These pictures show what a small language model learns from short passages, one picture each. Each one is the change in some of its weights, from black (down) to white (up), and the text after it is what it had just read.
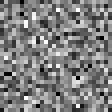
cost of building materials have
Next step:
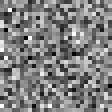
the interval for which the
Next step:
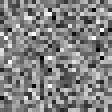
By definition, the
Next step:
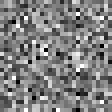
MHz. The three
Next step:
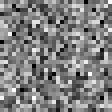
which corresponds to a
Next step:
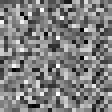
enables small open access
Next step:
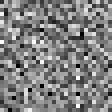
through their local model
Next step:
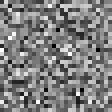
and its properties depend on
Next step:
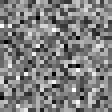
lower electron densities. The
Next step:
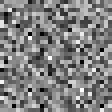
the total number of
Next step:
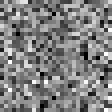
it is evident that value
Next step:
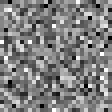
incorrect or ambiguous
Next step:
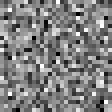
19 positive patients was a
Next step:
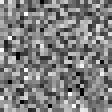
the Messenger
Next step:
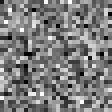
where IC is the
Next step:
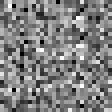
K. \tag
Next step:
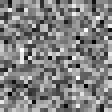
costs that ignore currents
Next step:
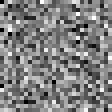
Model & SVD &
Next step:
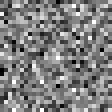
they possess the largest number
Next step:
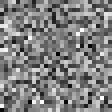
is interpreted as being the
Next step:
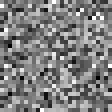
for neutrino
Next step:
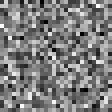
is superior to major
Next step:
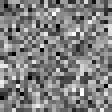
The concentric-ring
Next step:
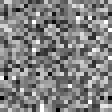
this is combined with the
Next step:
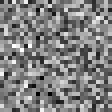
difference in the implementation of
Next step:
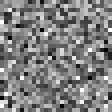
the extracellular media
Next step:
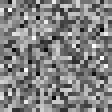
study, place of
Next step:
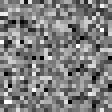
them. Therefore, the
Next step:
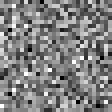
In our country, the
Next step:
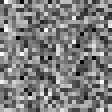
criteria are used to build
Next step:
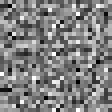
and canals located
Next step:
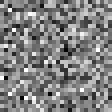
and following the class
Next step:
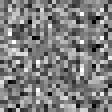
state provides an effective
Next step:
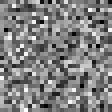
during an era of
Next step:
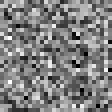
of the DAGs
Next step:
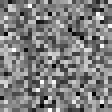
fishing activity along the
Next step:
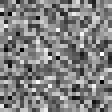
calculate the corresponding $\Delta
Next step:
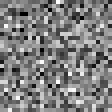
intrinsically absorbed
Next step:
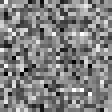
to the successive
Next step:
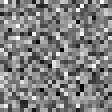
Notably, newly
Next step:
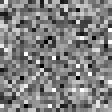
to the magnetized charged
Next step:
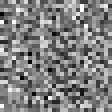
extracts the upper
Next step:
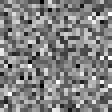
pressure, the second –
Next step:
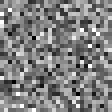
its investment inflows
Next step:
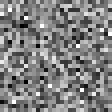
study. Place and
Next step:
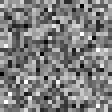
of Exponential
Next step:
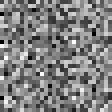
to estimate the contribution of
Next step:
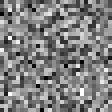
the jets.
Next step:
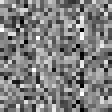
Sarhan M.
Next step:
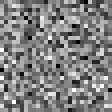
structures fostering the coordination
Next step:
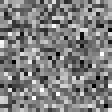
of assembly rather
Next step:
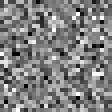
factor for crop growth,
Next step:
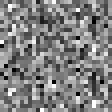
distance between the spray
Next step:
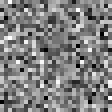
fully CAV environment cannot
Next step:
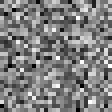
of $a$ for
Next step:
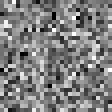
action, supplemented
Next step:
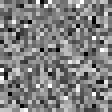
whether or not an observed
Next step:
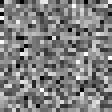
simplifications that are not
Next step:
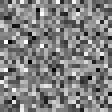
large portion of the
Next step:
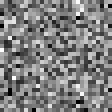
the DAMA effect
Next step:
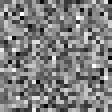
is the ruler
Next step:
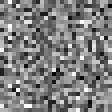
\notag \\ &\quad
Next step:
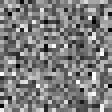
therefore not included in our
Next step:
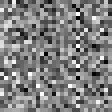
interviewed, such as
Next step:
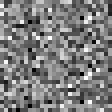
Research Projects Agency
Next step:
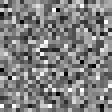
but saves the
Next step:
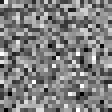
to Γ.
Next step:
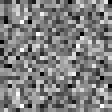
two coexisting states
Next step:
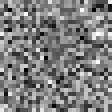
taste but also
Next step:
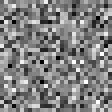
use of the internet
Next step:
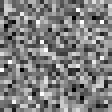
variation in workload.
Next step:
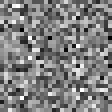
these potentials must be
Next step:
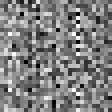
research paper focuses towards
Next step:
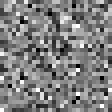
magnetic fluxes through the upper
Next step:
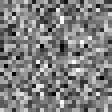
dominant contribution coming from modes
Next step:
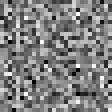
physical problems. For
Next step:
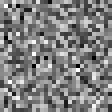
deriving first laws
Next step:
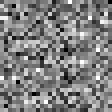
and the isometry we
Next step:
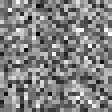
has this class out of
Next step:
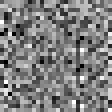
the synchrotron
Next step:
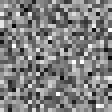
capable of converting energy
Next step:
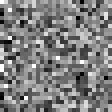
the $W$-matrix
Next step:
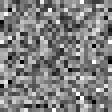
food insecurity
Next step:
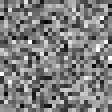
than 1 kpc from
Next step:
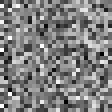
I have some problems with
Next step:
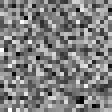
each representing demographic information
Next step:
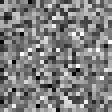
at low fluxes organic
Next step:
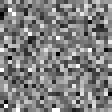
kinematic viscosity,
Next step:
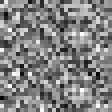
to the description of the
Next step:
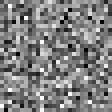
black lines. Furthermore the
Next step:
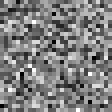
is shown in Fig.
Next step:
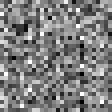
Artificial Intelligence
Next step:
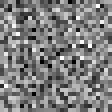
be enough to formulate
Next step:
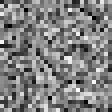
coli*. S.
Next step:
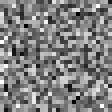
while Eurostat
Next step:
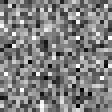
genetic origin of the
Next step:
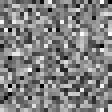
too thin, the number
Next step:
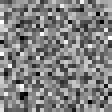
a broad response which
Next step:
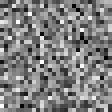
some types of assessment which
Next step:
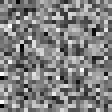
shown in Fig.
